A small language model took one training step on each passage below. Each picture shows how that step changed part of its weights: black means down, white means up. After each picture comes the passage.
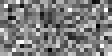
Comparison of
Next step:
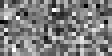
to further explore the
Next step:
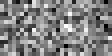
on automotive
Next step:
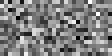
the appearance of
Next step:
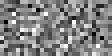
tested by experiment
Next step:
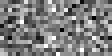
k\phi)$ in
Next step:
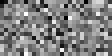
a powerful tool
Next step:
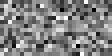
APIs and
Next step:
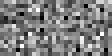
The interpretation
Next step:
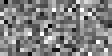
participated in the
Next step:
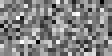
managers with
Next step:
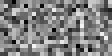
the insets of Figure
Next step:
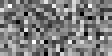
Φ is
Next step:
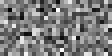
the surface contact
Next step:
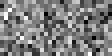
for blending the
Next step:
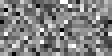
y = ax +
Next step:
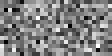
quark degrees
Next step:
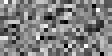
quantification of
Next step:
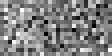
are assumed to be
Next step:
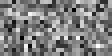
collection was done
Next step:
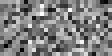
\rightarrow 0.$
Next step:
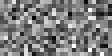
are displayed
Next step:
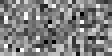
black hole also
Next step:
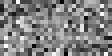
may be concluded
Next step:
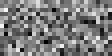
required for the
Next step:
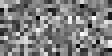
to each profile.
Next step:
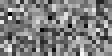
aircraft structure
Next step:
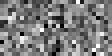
of the grade 3
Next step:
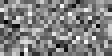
labour and
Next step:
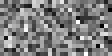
the above shows that
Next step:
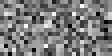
lower wire.
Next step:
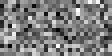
of MBI were
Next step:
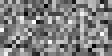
evidence based
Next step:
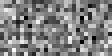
TIPS was
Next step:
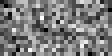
briefly discuss
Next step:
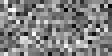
purpose of
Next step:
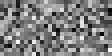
are relevant to
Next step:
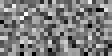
in a network, such
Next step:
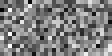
predicting air
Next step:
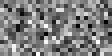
in both maturation and
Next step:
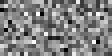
some have described
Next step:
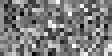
emotion, a
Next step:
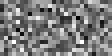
\hline angle &
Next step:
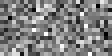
strong, but secondary
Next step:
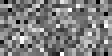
of the pulse
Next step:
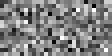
necessary and
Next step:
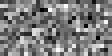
the problem, where
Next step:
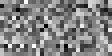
the request of the
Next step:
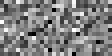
temperature-dependent change
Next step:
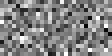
of IoNT
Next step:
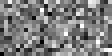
Fig. 1. As
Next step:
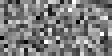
all three families
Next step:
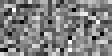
research conducted by
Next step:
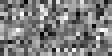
Economic Forum
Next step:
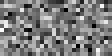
as Informants
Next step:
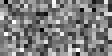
D&C group
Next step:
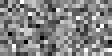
used in our analysis.
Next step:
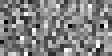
which were compatible
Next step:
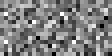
but vanish
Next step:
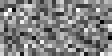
restricted to be
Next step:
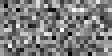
into a pair of
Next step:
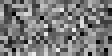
are shown in Table
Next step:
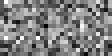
a dot and a
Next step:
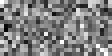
the possibility
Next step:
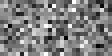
their daily
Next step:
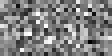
especially the
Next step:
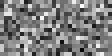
storage) for
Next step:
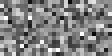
taken up.
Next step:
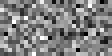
frequencies, the
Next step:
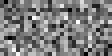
be realized in a
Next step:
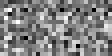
Abbot and
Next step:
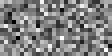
difficult due
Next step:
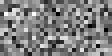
with a green
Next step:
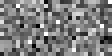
at the end of the
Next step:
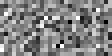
\right] = i
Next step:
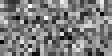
with better
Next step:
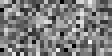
survey from
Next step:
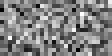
performance metrics for each
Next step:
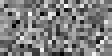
for resonances with
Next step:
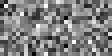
has been recently
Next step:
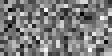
transformations such as
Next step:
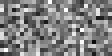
i\omega t)$
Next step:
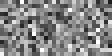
as follows. 1.
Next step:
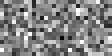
of which two are shown
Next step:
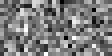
the shape of
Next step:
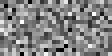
Hall conductivity
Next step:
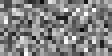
a spoken and
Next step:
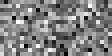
t values. If
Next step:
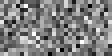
patients were
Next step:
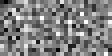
knowledge internally
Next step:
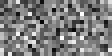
were obtained to compare
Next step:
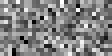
hits that must be
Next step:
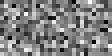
domains for the
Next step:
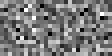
that can help
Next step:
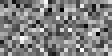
of the fund this
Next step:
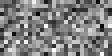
patterns of
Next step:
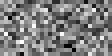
J, and K
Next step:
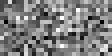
is to be seated
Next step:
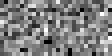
becomes the
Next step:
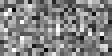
predicted to be
